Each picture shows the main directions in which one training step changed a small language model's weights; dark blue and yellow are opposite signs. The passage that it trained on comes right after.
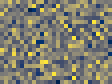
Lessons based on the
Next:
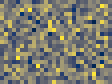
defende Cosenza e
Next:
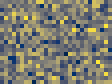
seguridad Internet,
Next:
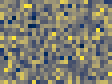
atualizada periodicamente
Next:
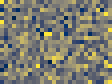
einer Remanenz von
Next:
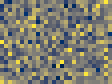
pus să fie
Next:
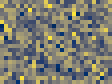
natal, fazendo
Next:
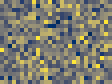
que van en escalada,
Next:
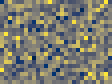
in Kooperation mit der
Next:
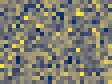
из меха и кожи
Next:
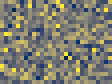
Liderazgo sindical
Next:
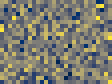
Pembuatan analisa
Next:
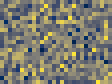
sua morte. 2. A
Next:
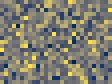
к формированию
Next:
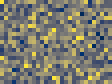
lại cảm
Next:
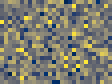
(VARGAS et al.,
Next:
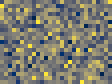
piyasa testine
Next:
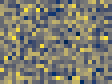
қаранг). Орқа
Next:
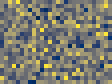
sugetos con una
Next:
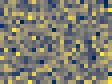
turkumlariga mansub
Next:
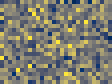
muestran “rasgos
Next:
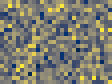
pensamento, nem tomar
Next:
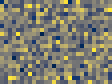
politica di coesione
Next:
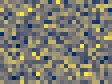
des CPER sont issus
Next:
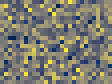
Have, Henk.
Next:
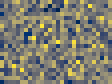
ictericia de origen
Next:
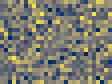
Oxide Cycle in
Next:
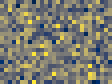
d'enseignement via
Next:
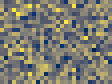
à Cotonou, à
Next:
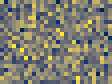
tanish, uning
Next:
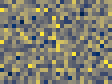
și construite
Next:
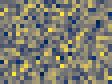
в первый
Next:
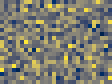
DIGITAL NA
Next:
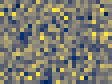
neotenia, ni una
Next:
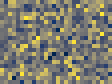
oshirish ko'rsining
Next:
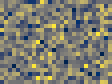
les CE qui savent
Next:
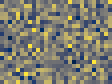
em oncologia. Na
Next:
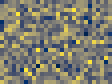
suas manifestações
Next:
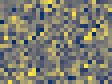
shaxs nomi bu Iso
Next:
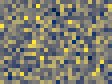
chronic nephritic
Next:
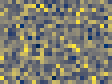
среде имеет
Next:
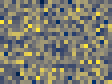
(LE GOFF,
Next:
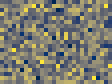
напередодні та під
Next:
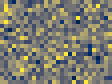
Nasirov I.A.
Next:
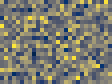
d'écoles : au
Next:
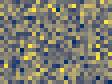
bacteriana, na
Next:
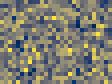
5. Mahmud
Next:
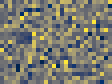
in Festschriften
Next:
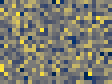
questo porta alla
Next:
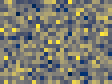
enterprises of
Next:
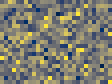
lebih besar
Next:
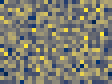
cinco años. Con
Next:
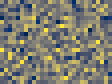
etapas. Un
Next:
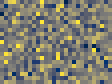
1$ ifoda 3 ga
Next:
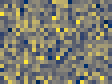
the pressure gradient
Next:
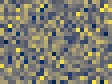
the discipline, and
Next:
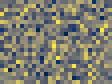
примљено /
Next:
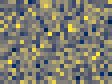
Tukar Rupiah
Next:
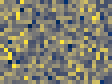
Infante y colab.,
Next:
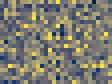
toza** hisoblanadi.
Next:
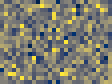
Breeding and annual
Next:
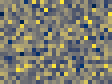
\leq 3$ para todo
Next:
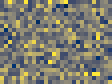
tafakkur hamda
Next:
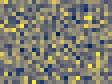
mane Tableau 4: Le
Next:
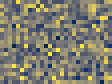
она совмещает
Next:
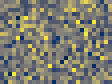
da Universidade Federal de
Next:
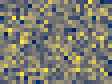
adopción de estilos de
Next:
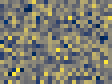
la comunidad en general.
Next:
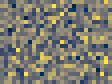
keltirishni bilish,
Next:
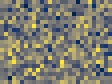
de Minas Gerais
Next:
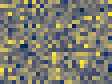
// *O'zbek tili
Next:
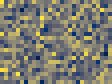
ими не так, как
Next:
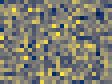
original research,
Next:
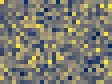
kamu ve özel
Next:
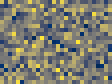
jalb qilindi.
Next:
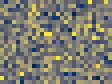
de namen van de
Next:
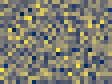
Sistema de Gestión
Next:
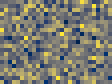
в технических
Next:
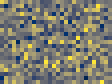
by Berenson
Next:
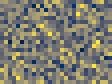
Возможность отказа
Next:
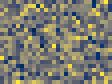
с чем-то,
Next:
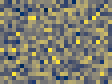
educação a distância.**
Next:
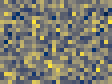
baland tovush
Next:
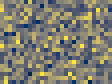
clinical trial.
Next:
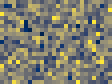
Activité - 961
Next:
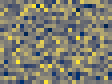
с необходимым
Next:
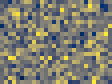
as refeições, acendendo
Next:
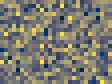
друга. Один из
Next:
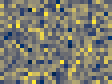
lecture seule.
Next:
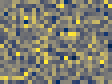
keltirilgan. Kalit
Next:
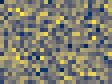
crise de confiance au
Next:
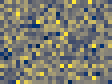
4) moslashtirish
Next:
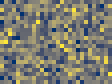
restaurar o solo,
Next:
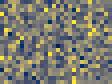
tecnológicos e às
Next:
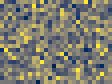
in scrittura e
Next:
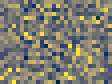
статья может
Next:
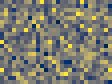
et de calibration.
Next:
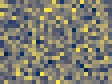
ilmiy izlanishlar
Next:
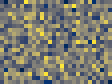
sifatida namoyon
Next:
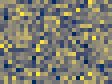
independence in
